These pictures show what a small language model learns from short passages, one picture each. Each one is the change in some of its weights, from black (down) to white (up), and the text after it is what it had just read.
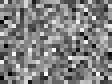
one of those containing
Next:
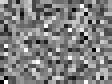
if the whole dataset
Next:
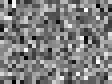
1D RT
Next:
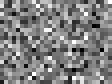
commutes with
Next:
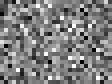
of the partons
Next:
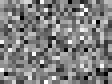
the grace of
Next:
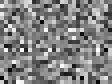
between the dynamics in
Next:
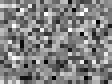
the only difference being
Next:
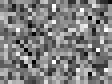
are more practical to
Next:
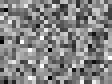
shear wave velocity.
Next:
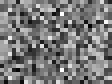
paper aims to investigate
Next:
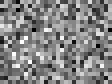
exponential. 3.
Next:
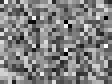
DNN, and
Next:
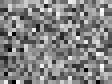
resistance is quickly
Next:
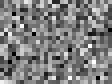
different clocks
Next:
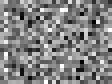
this usually referred to
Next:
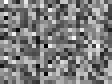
elements of discussion
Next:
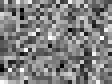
a linear line.
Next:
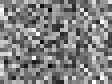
enable teachers to develop
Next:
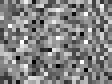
that study. -
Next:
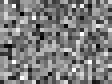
QW by solving
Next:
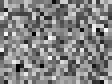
design and implementation of
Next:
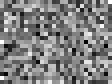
dot of Ref.\
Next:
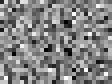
in FP participation
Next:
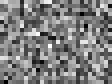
with satisfaction by an
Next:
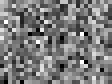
discus the spin
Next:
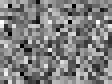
other hand, for
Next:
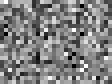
by the solution
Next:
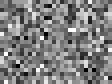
be closer to the
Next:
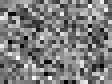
scenario may be
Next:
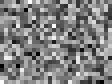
reasonable request.
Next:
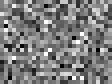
where the dynamics is
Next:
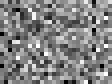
thus can be
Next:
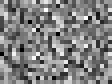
I do not even
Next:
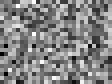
occurrence of the
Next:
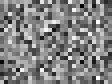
and the tasks)
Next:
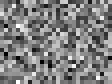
for future use
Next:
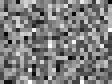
highlights strategies for job
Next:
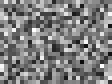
deliver EFL
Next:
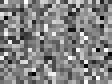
of a highway
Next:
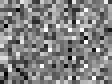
for the relativistic effects
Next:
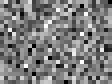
if we consider a
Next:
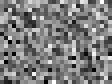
computing facilities to smart
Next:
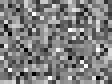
on the other
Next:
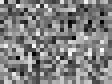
jamming cases
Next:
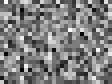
a comparison with results
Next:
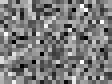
if an event
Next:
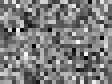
tools to streamline
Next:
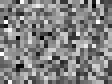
and Applications
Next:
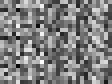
probability value of
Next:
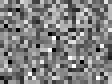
for the $\psi
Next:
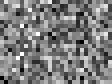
and build relationships with
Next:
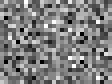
of the scientific community
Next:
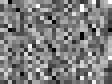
then obtain the expansion
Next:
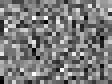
girls and
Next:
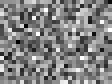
linguists call
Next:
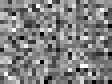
little or no vibration
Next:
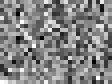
and optimal. The
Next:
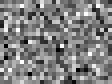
2nd edition
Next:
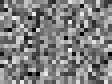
control group, majority
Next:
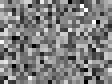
the low temperature,
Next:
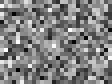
between 8 copies
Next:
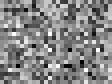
significant except for the
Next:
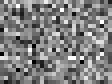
refraction by materials
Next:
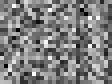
involved in receiving
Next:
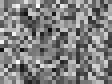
essential oil from the
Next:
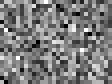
in magnets with
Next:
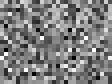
for the full
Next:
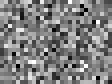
the probability distribution of
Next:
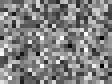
excitation frequencies, leading
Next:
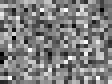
had low level
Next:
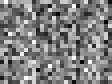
by using cow
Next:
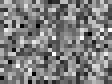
density $\rho=
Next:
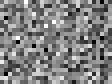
of their genomic
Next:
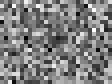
either neutral water or
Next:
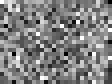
obtain graph-level
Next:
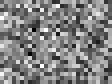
correction to the classical
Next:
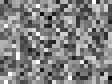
committed a
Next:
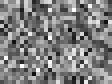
with time evolution
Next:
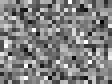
an objectively
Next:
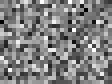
in the majority of
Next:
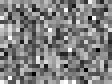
has been established with
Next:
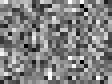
by the association,
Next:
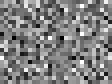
operation order in the
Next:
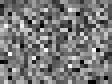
the fluxes can
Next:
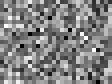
addressed the challenge
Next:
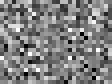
at the Fermi
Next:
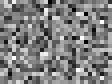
is preferable
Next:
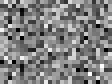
is a important
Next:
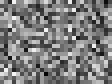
general public anger
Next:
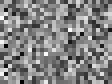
scaling of entanglement growth
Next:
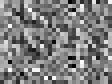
computer without involving the
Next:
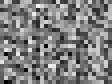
parameters for determination
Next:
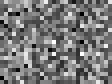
models from microphysical
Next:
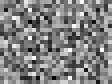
financial services do not
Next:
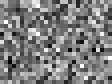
This avoids
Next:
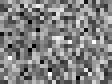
alignment, we
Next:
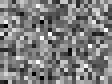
The pulsars orbit
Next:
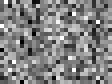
one, computed with
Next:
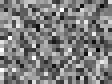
academic achievement,
